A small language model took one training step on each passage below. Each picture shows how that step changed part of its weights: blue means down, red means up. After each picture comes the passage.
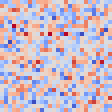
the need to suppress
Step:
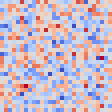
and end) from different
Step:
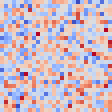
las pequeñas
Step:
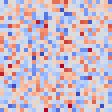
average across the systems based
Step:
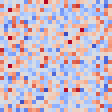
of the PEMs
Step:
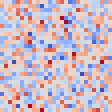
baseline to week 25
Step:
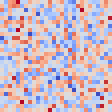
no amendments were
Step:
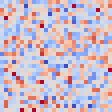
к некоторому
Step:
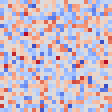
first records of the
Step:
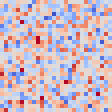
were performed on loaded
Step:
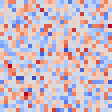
e respeito,
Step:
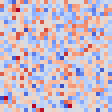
to avoid further damage
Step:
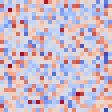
of this study will be
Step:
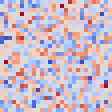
konu alarak on
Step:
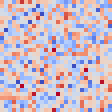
cut revenue
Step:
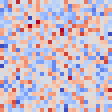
persisting for 15
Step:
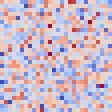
and Akmola
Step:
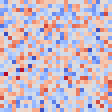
incorporated in the
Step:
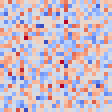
esse aspecto da
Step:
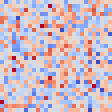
Figura 4.
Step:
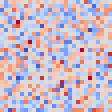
comprehension skills in a
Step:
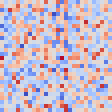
authority and political power
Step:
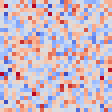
Yolo Wonder
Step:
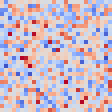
concept of trait be
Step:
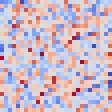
it is judged
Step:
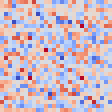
sobre um tema de grande
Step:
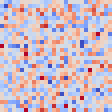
при выполнении
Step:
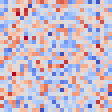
though in the case of
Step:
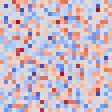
public research institutions with relevant
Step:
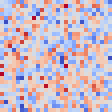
avaliar a
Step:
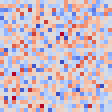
la columna. El
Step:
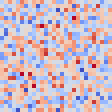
общество; -
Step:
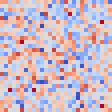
Kartierung der
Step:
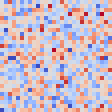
Quality and revisions
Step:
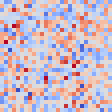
gender influences their
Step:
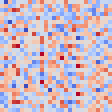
how to give some
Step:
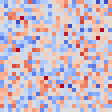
greater than the savings
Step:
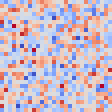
the findings related to the
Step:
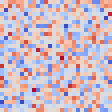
ketika proses
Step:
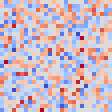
людини з часу
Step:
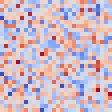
нині діють
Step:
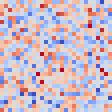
2021, the main amount
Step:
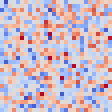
организмов на
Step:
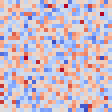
and Community
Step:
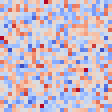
of vision data
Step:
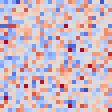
. شكل
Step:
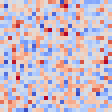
evaluation of research.
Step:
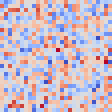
on cognition and
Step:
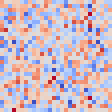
Five types of
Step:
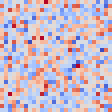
of the product is below
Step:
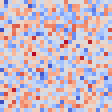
individual SAW
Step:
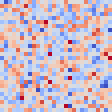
been partially supported
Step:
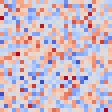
Federal e da
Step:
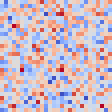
Material and Methods:
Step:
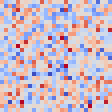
analytical outputs were
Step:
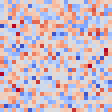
pH 5.0 using
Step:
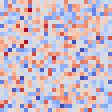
responsáveis, às
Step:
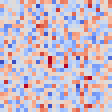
группах и
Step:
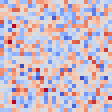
the character depends on
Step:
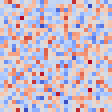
puesto que el
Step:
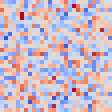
7 oyida
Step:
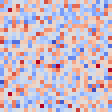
of a given technology.
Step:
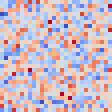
No matter as the
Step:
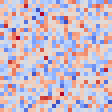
to be reduced through the
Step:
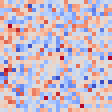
para a viabilização
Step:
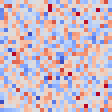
chiqarish salohiyati
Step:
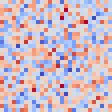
billion in
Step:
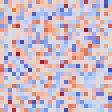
overall quality of the management
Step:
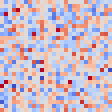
even those belonging to
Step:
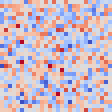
va ma'lum
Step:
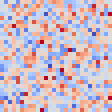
These additions are crucial
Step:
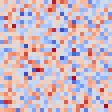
ABSTRACT At
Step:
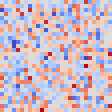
la investigación en inclusión
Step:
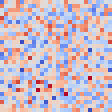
a time. The European
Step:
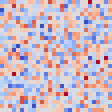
del esmalte y
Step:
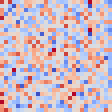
Chemistry is a
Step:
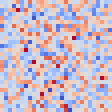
running and is subject
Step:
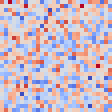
within a supportive
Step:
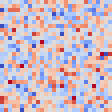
and Pawar,
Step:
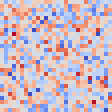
foyda olish
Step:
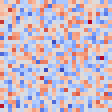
and secondary schools in the
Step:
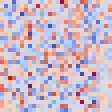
ao problema de pesquisa.
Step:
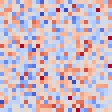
– когнитив
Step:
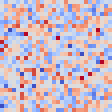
tahlil asosida xulosa
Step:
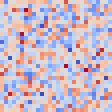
localization/ detection usually
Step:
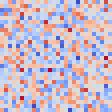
difficultés des personnes
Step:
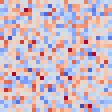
não só o
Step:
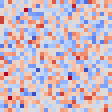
в таблиці
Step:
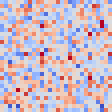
Spain at the
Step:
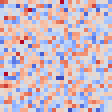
é melhor ou não dar
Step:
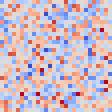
8. Do you know
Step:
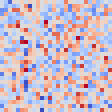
beneficiados con un
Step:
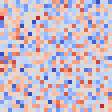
structure, pattern-based
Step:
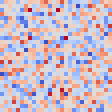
impago; las
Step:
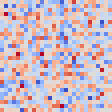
dunyo va bu
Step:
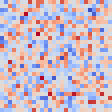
aggregation:** The input
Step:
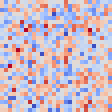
causes excessive use of
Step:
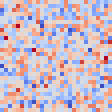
multitude of features across
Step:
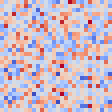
at reduced pressure before
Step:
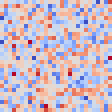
keltirilgan masalani
